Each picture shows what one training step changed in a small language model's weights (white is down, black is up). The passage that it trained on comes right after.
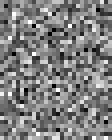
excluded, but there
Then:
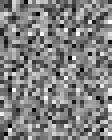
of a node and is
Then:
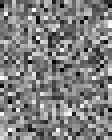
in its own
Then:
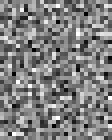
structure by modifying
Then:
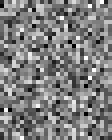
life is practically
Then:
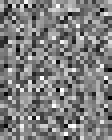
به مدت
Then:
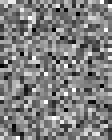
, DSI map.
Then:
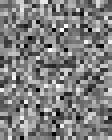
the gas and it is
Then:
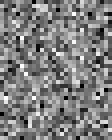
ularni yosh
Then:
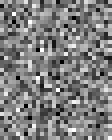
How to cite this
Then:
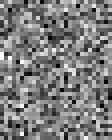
fit by maximum
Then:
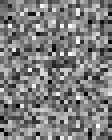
to grant public
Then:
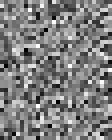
results are used in development
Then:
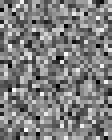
but their galaxies
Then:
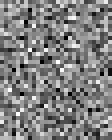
Based on the above
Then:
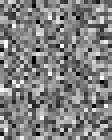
account for these
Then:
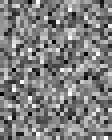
grouping, word and
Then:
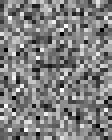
the galaxy
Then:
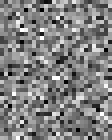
Recht zu
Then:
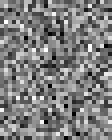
y Zarcero o
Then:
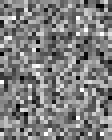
frequent water masses and
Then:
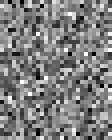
thus improves generalization
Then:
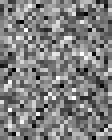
spaced planets
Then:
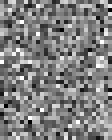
sind jedoch
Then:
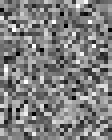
spatial vector
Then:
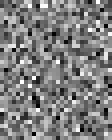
functional genes and
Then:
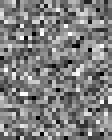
the Creative Research
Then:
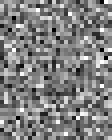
precoces de
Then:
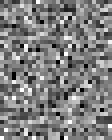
as well as use the
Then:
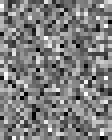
accountant zal
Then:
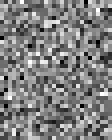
the unbroken
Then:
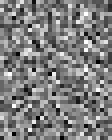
model. We define as
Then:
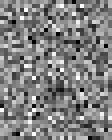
Eltern als
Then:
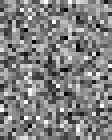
area of interest
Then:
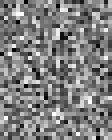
model (TCM)
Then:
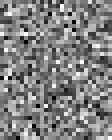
Windkessel model
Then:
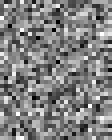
cycle in the
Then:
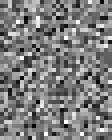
there before.
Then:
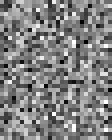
transcription factor is
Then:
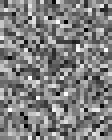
una lista non
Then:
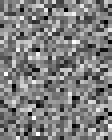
quality of life
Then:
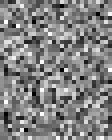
values and poor total
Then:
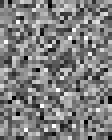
of the world and
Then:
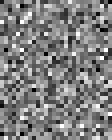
training curriculum
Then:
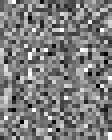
performance overheads,
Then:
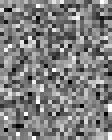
For this, CNC
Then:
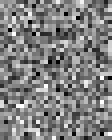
have now been observed in
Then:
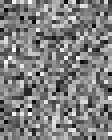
the denture.
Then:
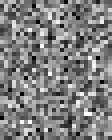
taken into account
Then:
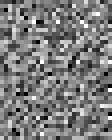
of privacy and
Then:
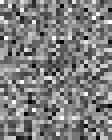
dips occur around
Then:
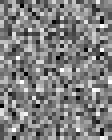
under the action of a
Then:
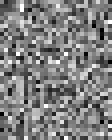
Study was done
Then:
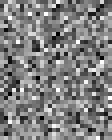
bubble chambers
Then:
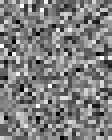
It is important to note
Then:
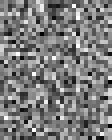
data set with estimation
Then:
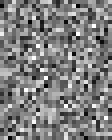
divided into four
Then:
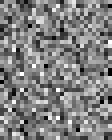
the production function is
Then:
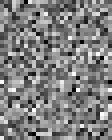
of the buildings with
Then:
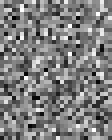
custos. Como
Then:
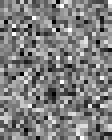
S^* is added
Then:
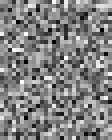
conveyed by a
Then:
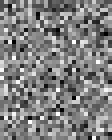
this cross-section
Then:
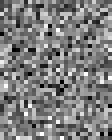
that may occur within the
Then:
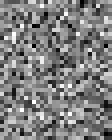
level 5% level 10%
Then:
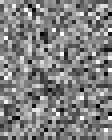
alarm triggering
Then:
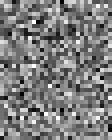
different areas of the same
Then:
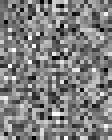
or $PI >
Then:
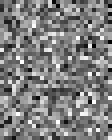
of cholestatic
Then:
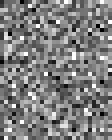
Jordan canonical
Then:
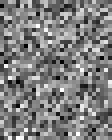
Figures 4 to 6 present
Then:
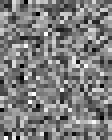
of very importance among
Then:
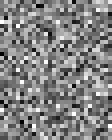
qız bul
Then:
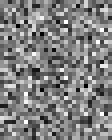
unique features
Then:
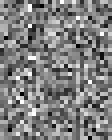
O. Odessa
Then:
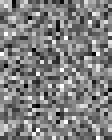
(EDMs) of
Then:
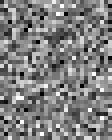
of blood sample
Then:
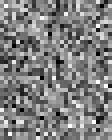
maior do Homem
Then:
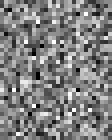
limited behavioral
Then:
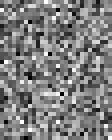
that in complicated
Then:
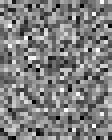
an expectation of
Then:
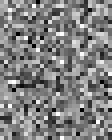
is some degeneration
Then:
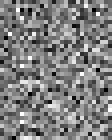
determination of iron and
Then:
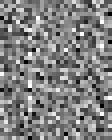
\end{eqnarray} with
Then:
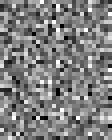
countries have been
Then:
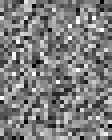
school. Figure
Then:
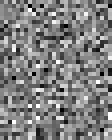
the $Z_I =
